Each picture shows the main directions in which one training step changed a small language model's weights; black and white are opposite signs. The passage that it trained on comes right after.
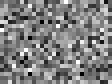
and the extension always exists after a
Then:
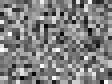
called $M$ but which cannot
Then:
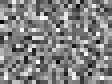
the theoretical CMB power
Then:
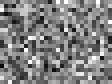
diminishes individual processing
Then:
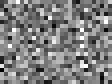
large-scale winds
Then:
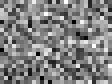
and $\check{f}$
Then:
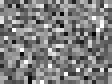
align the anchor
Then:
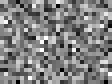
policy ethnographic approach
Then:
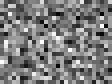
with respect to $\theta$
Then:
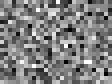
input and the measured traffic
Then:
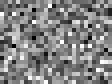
primitive ideals with property
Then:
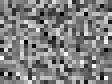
part of our continued interest on
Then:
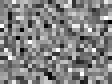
the end of the curve, it
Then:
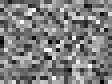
results by repeating the research
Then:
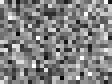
place and the type of distribution at
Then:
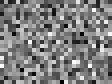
of a marked decline to
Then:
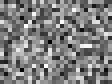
to a chaotic
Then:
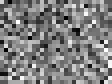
and only if $x_c
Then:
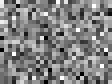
six singularities of
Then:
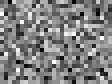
mothers, to meet
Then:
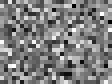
be expressed equivalently as
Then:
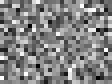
- Zhang, Q.,
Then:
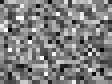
up, the results indicated that
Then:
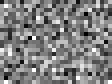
should try their level best to
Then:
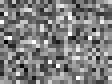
few-layer graphene has
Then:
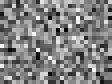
smaller as compared to that in
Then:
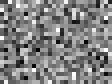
extending the contraction framework to
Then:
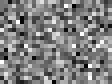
at the same time, with
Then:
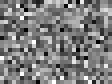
\textbf{Theorem 8.2
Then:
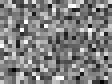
By making the similar calculations
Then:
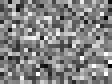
I Scots pine
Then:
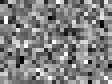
cells, ECM, and
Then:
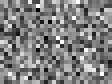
of all blow-ups
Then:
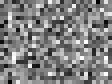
the school subject because it
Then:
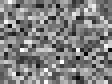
in generalization of the results obtained
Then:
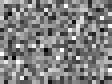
$\varepsilon$, the analytical source
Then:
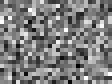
manuscript in order to point
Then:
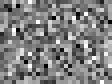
it remains off. 2. If
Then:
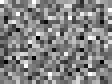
K, Wan G,
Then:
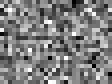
turns out that infinities
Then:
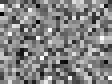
numerical simulations. \section{The
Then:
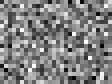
the combined map has minimal
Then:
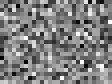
\qquad A = 2 +
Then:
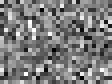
a significant influence on geometric
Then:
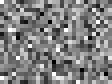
of the electroweak phase
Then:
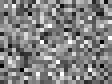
SVD. Simulations
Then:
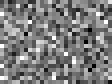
Lemma 4.1), one has
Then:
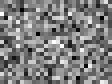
existing evaluation frameworks;
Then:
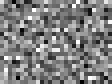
East Coast Region
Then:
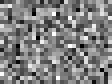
no test order will be considered
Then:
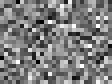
electrochemical study proved
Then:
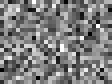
factor and constant inertia
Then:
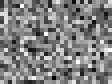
optimistic signs for the global
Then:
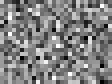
the designers and this may lead
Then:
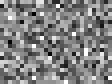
arouse their suspicion
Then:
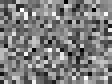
corresponding Young measure and mass
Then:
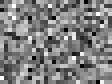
\`a un terme
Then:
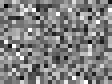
cluster. Structure 1 will then
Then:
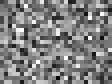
3. The Distant
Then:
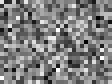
P. Nedialkov
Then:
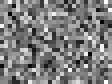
through both trade and financial
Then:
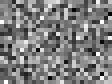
can however be overcome through
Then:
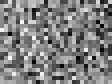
reporting accidents and would
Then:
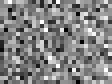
purposes, a good class
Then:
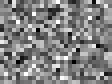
due to increases in EPA
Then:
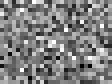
presents a unified,
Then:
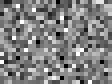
convergence result for time-invariant
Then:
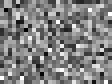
polarization $p_T$
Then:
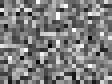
single consolidated state.
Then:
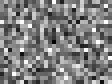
conclude that they alone cannot
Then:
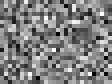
Math. Soc.,
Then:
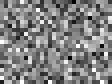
of $w$ as the
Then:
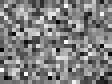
defined class with the classes available in
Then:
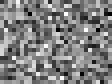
with the Python
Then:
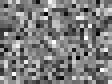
any background independent theory can not have
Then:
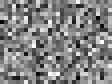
\emph{Given three
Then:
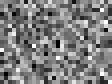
mixture composition, and layer
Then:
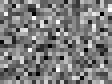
During a communication process between two
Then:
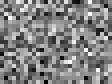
display strange-metal
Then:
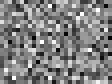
physiological saline
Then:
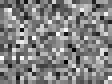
larger background. If this dip
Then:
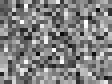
a factor of 2. The final
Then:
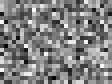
strip of square
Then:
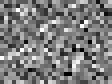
relations. \bigskip In Part
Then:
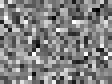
strong, and in such case the
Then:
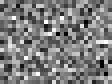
designed for mushroom
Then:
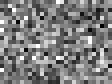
$C,\varepsilon > 0$,
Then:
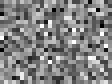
magnitudes makes
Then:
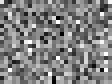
and a continuous space is considered
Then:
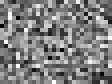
the BBC approach are
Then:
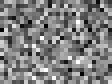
a direct probe of the
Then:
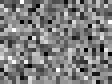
running the planning software
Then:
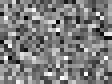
temperature, into an inhomogeneous
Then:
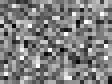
by the inverse power of the
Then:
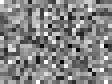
right-hand side is
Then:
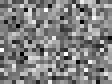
A \rz$ in a
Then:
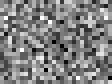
retraining LVMs
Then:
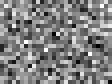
point is separated from the
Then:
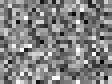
end point of $L$ along
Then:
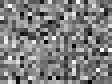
Tomlinson C.
